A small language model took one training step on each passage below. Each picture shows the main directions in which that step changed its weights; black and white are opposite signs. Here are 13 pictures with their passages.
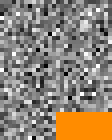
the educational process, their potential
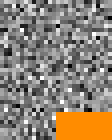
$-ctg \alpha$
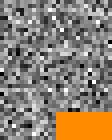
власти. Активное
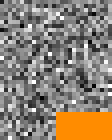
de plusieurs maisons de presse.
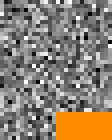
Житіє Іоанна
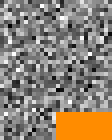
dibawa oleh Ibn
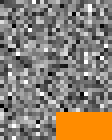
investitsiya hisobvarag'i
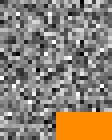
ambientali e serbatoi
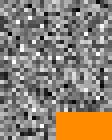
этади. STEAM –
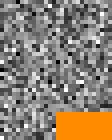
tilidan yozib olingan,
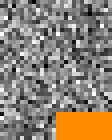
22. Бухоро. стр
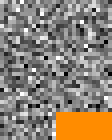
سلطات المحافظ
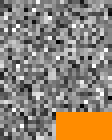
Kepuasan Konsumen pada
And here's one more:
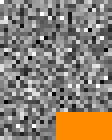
mulher possa receber um
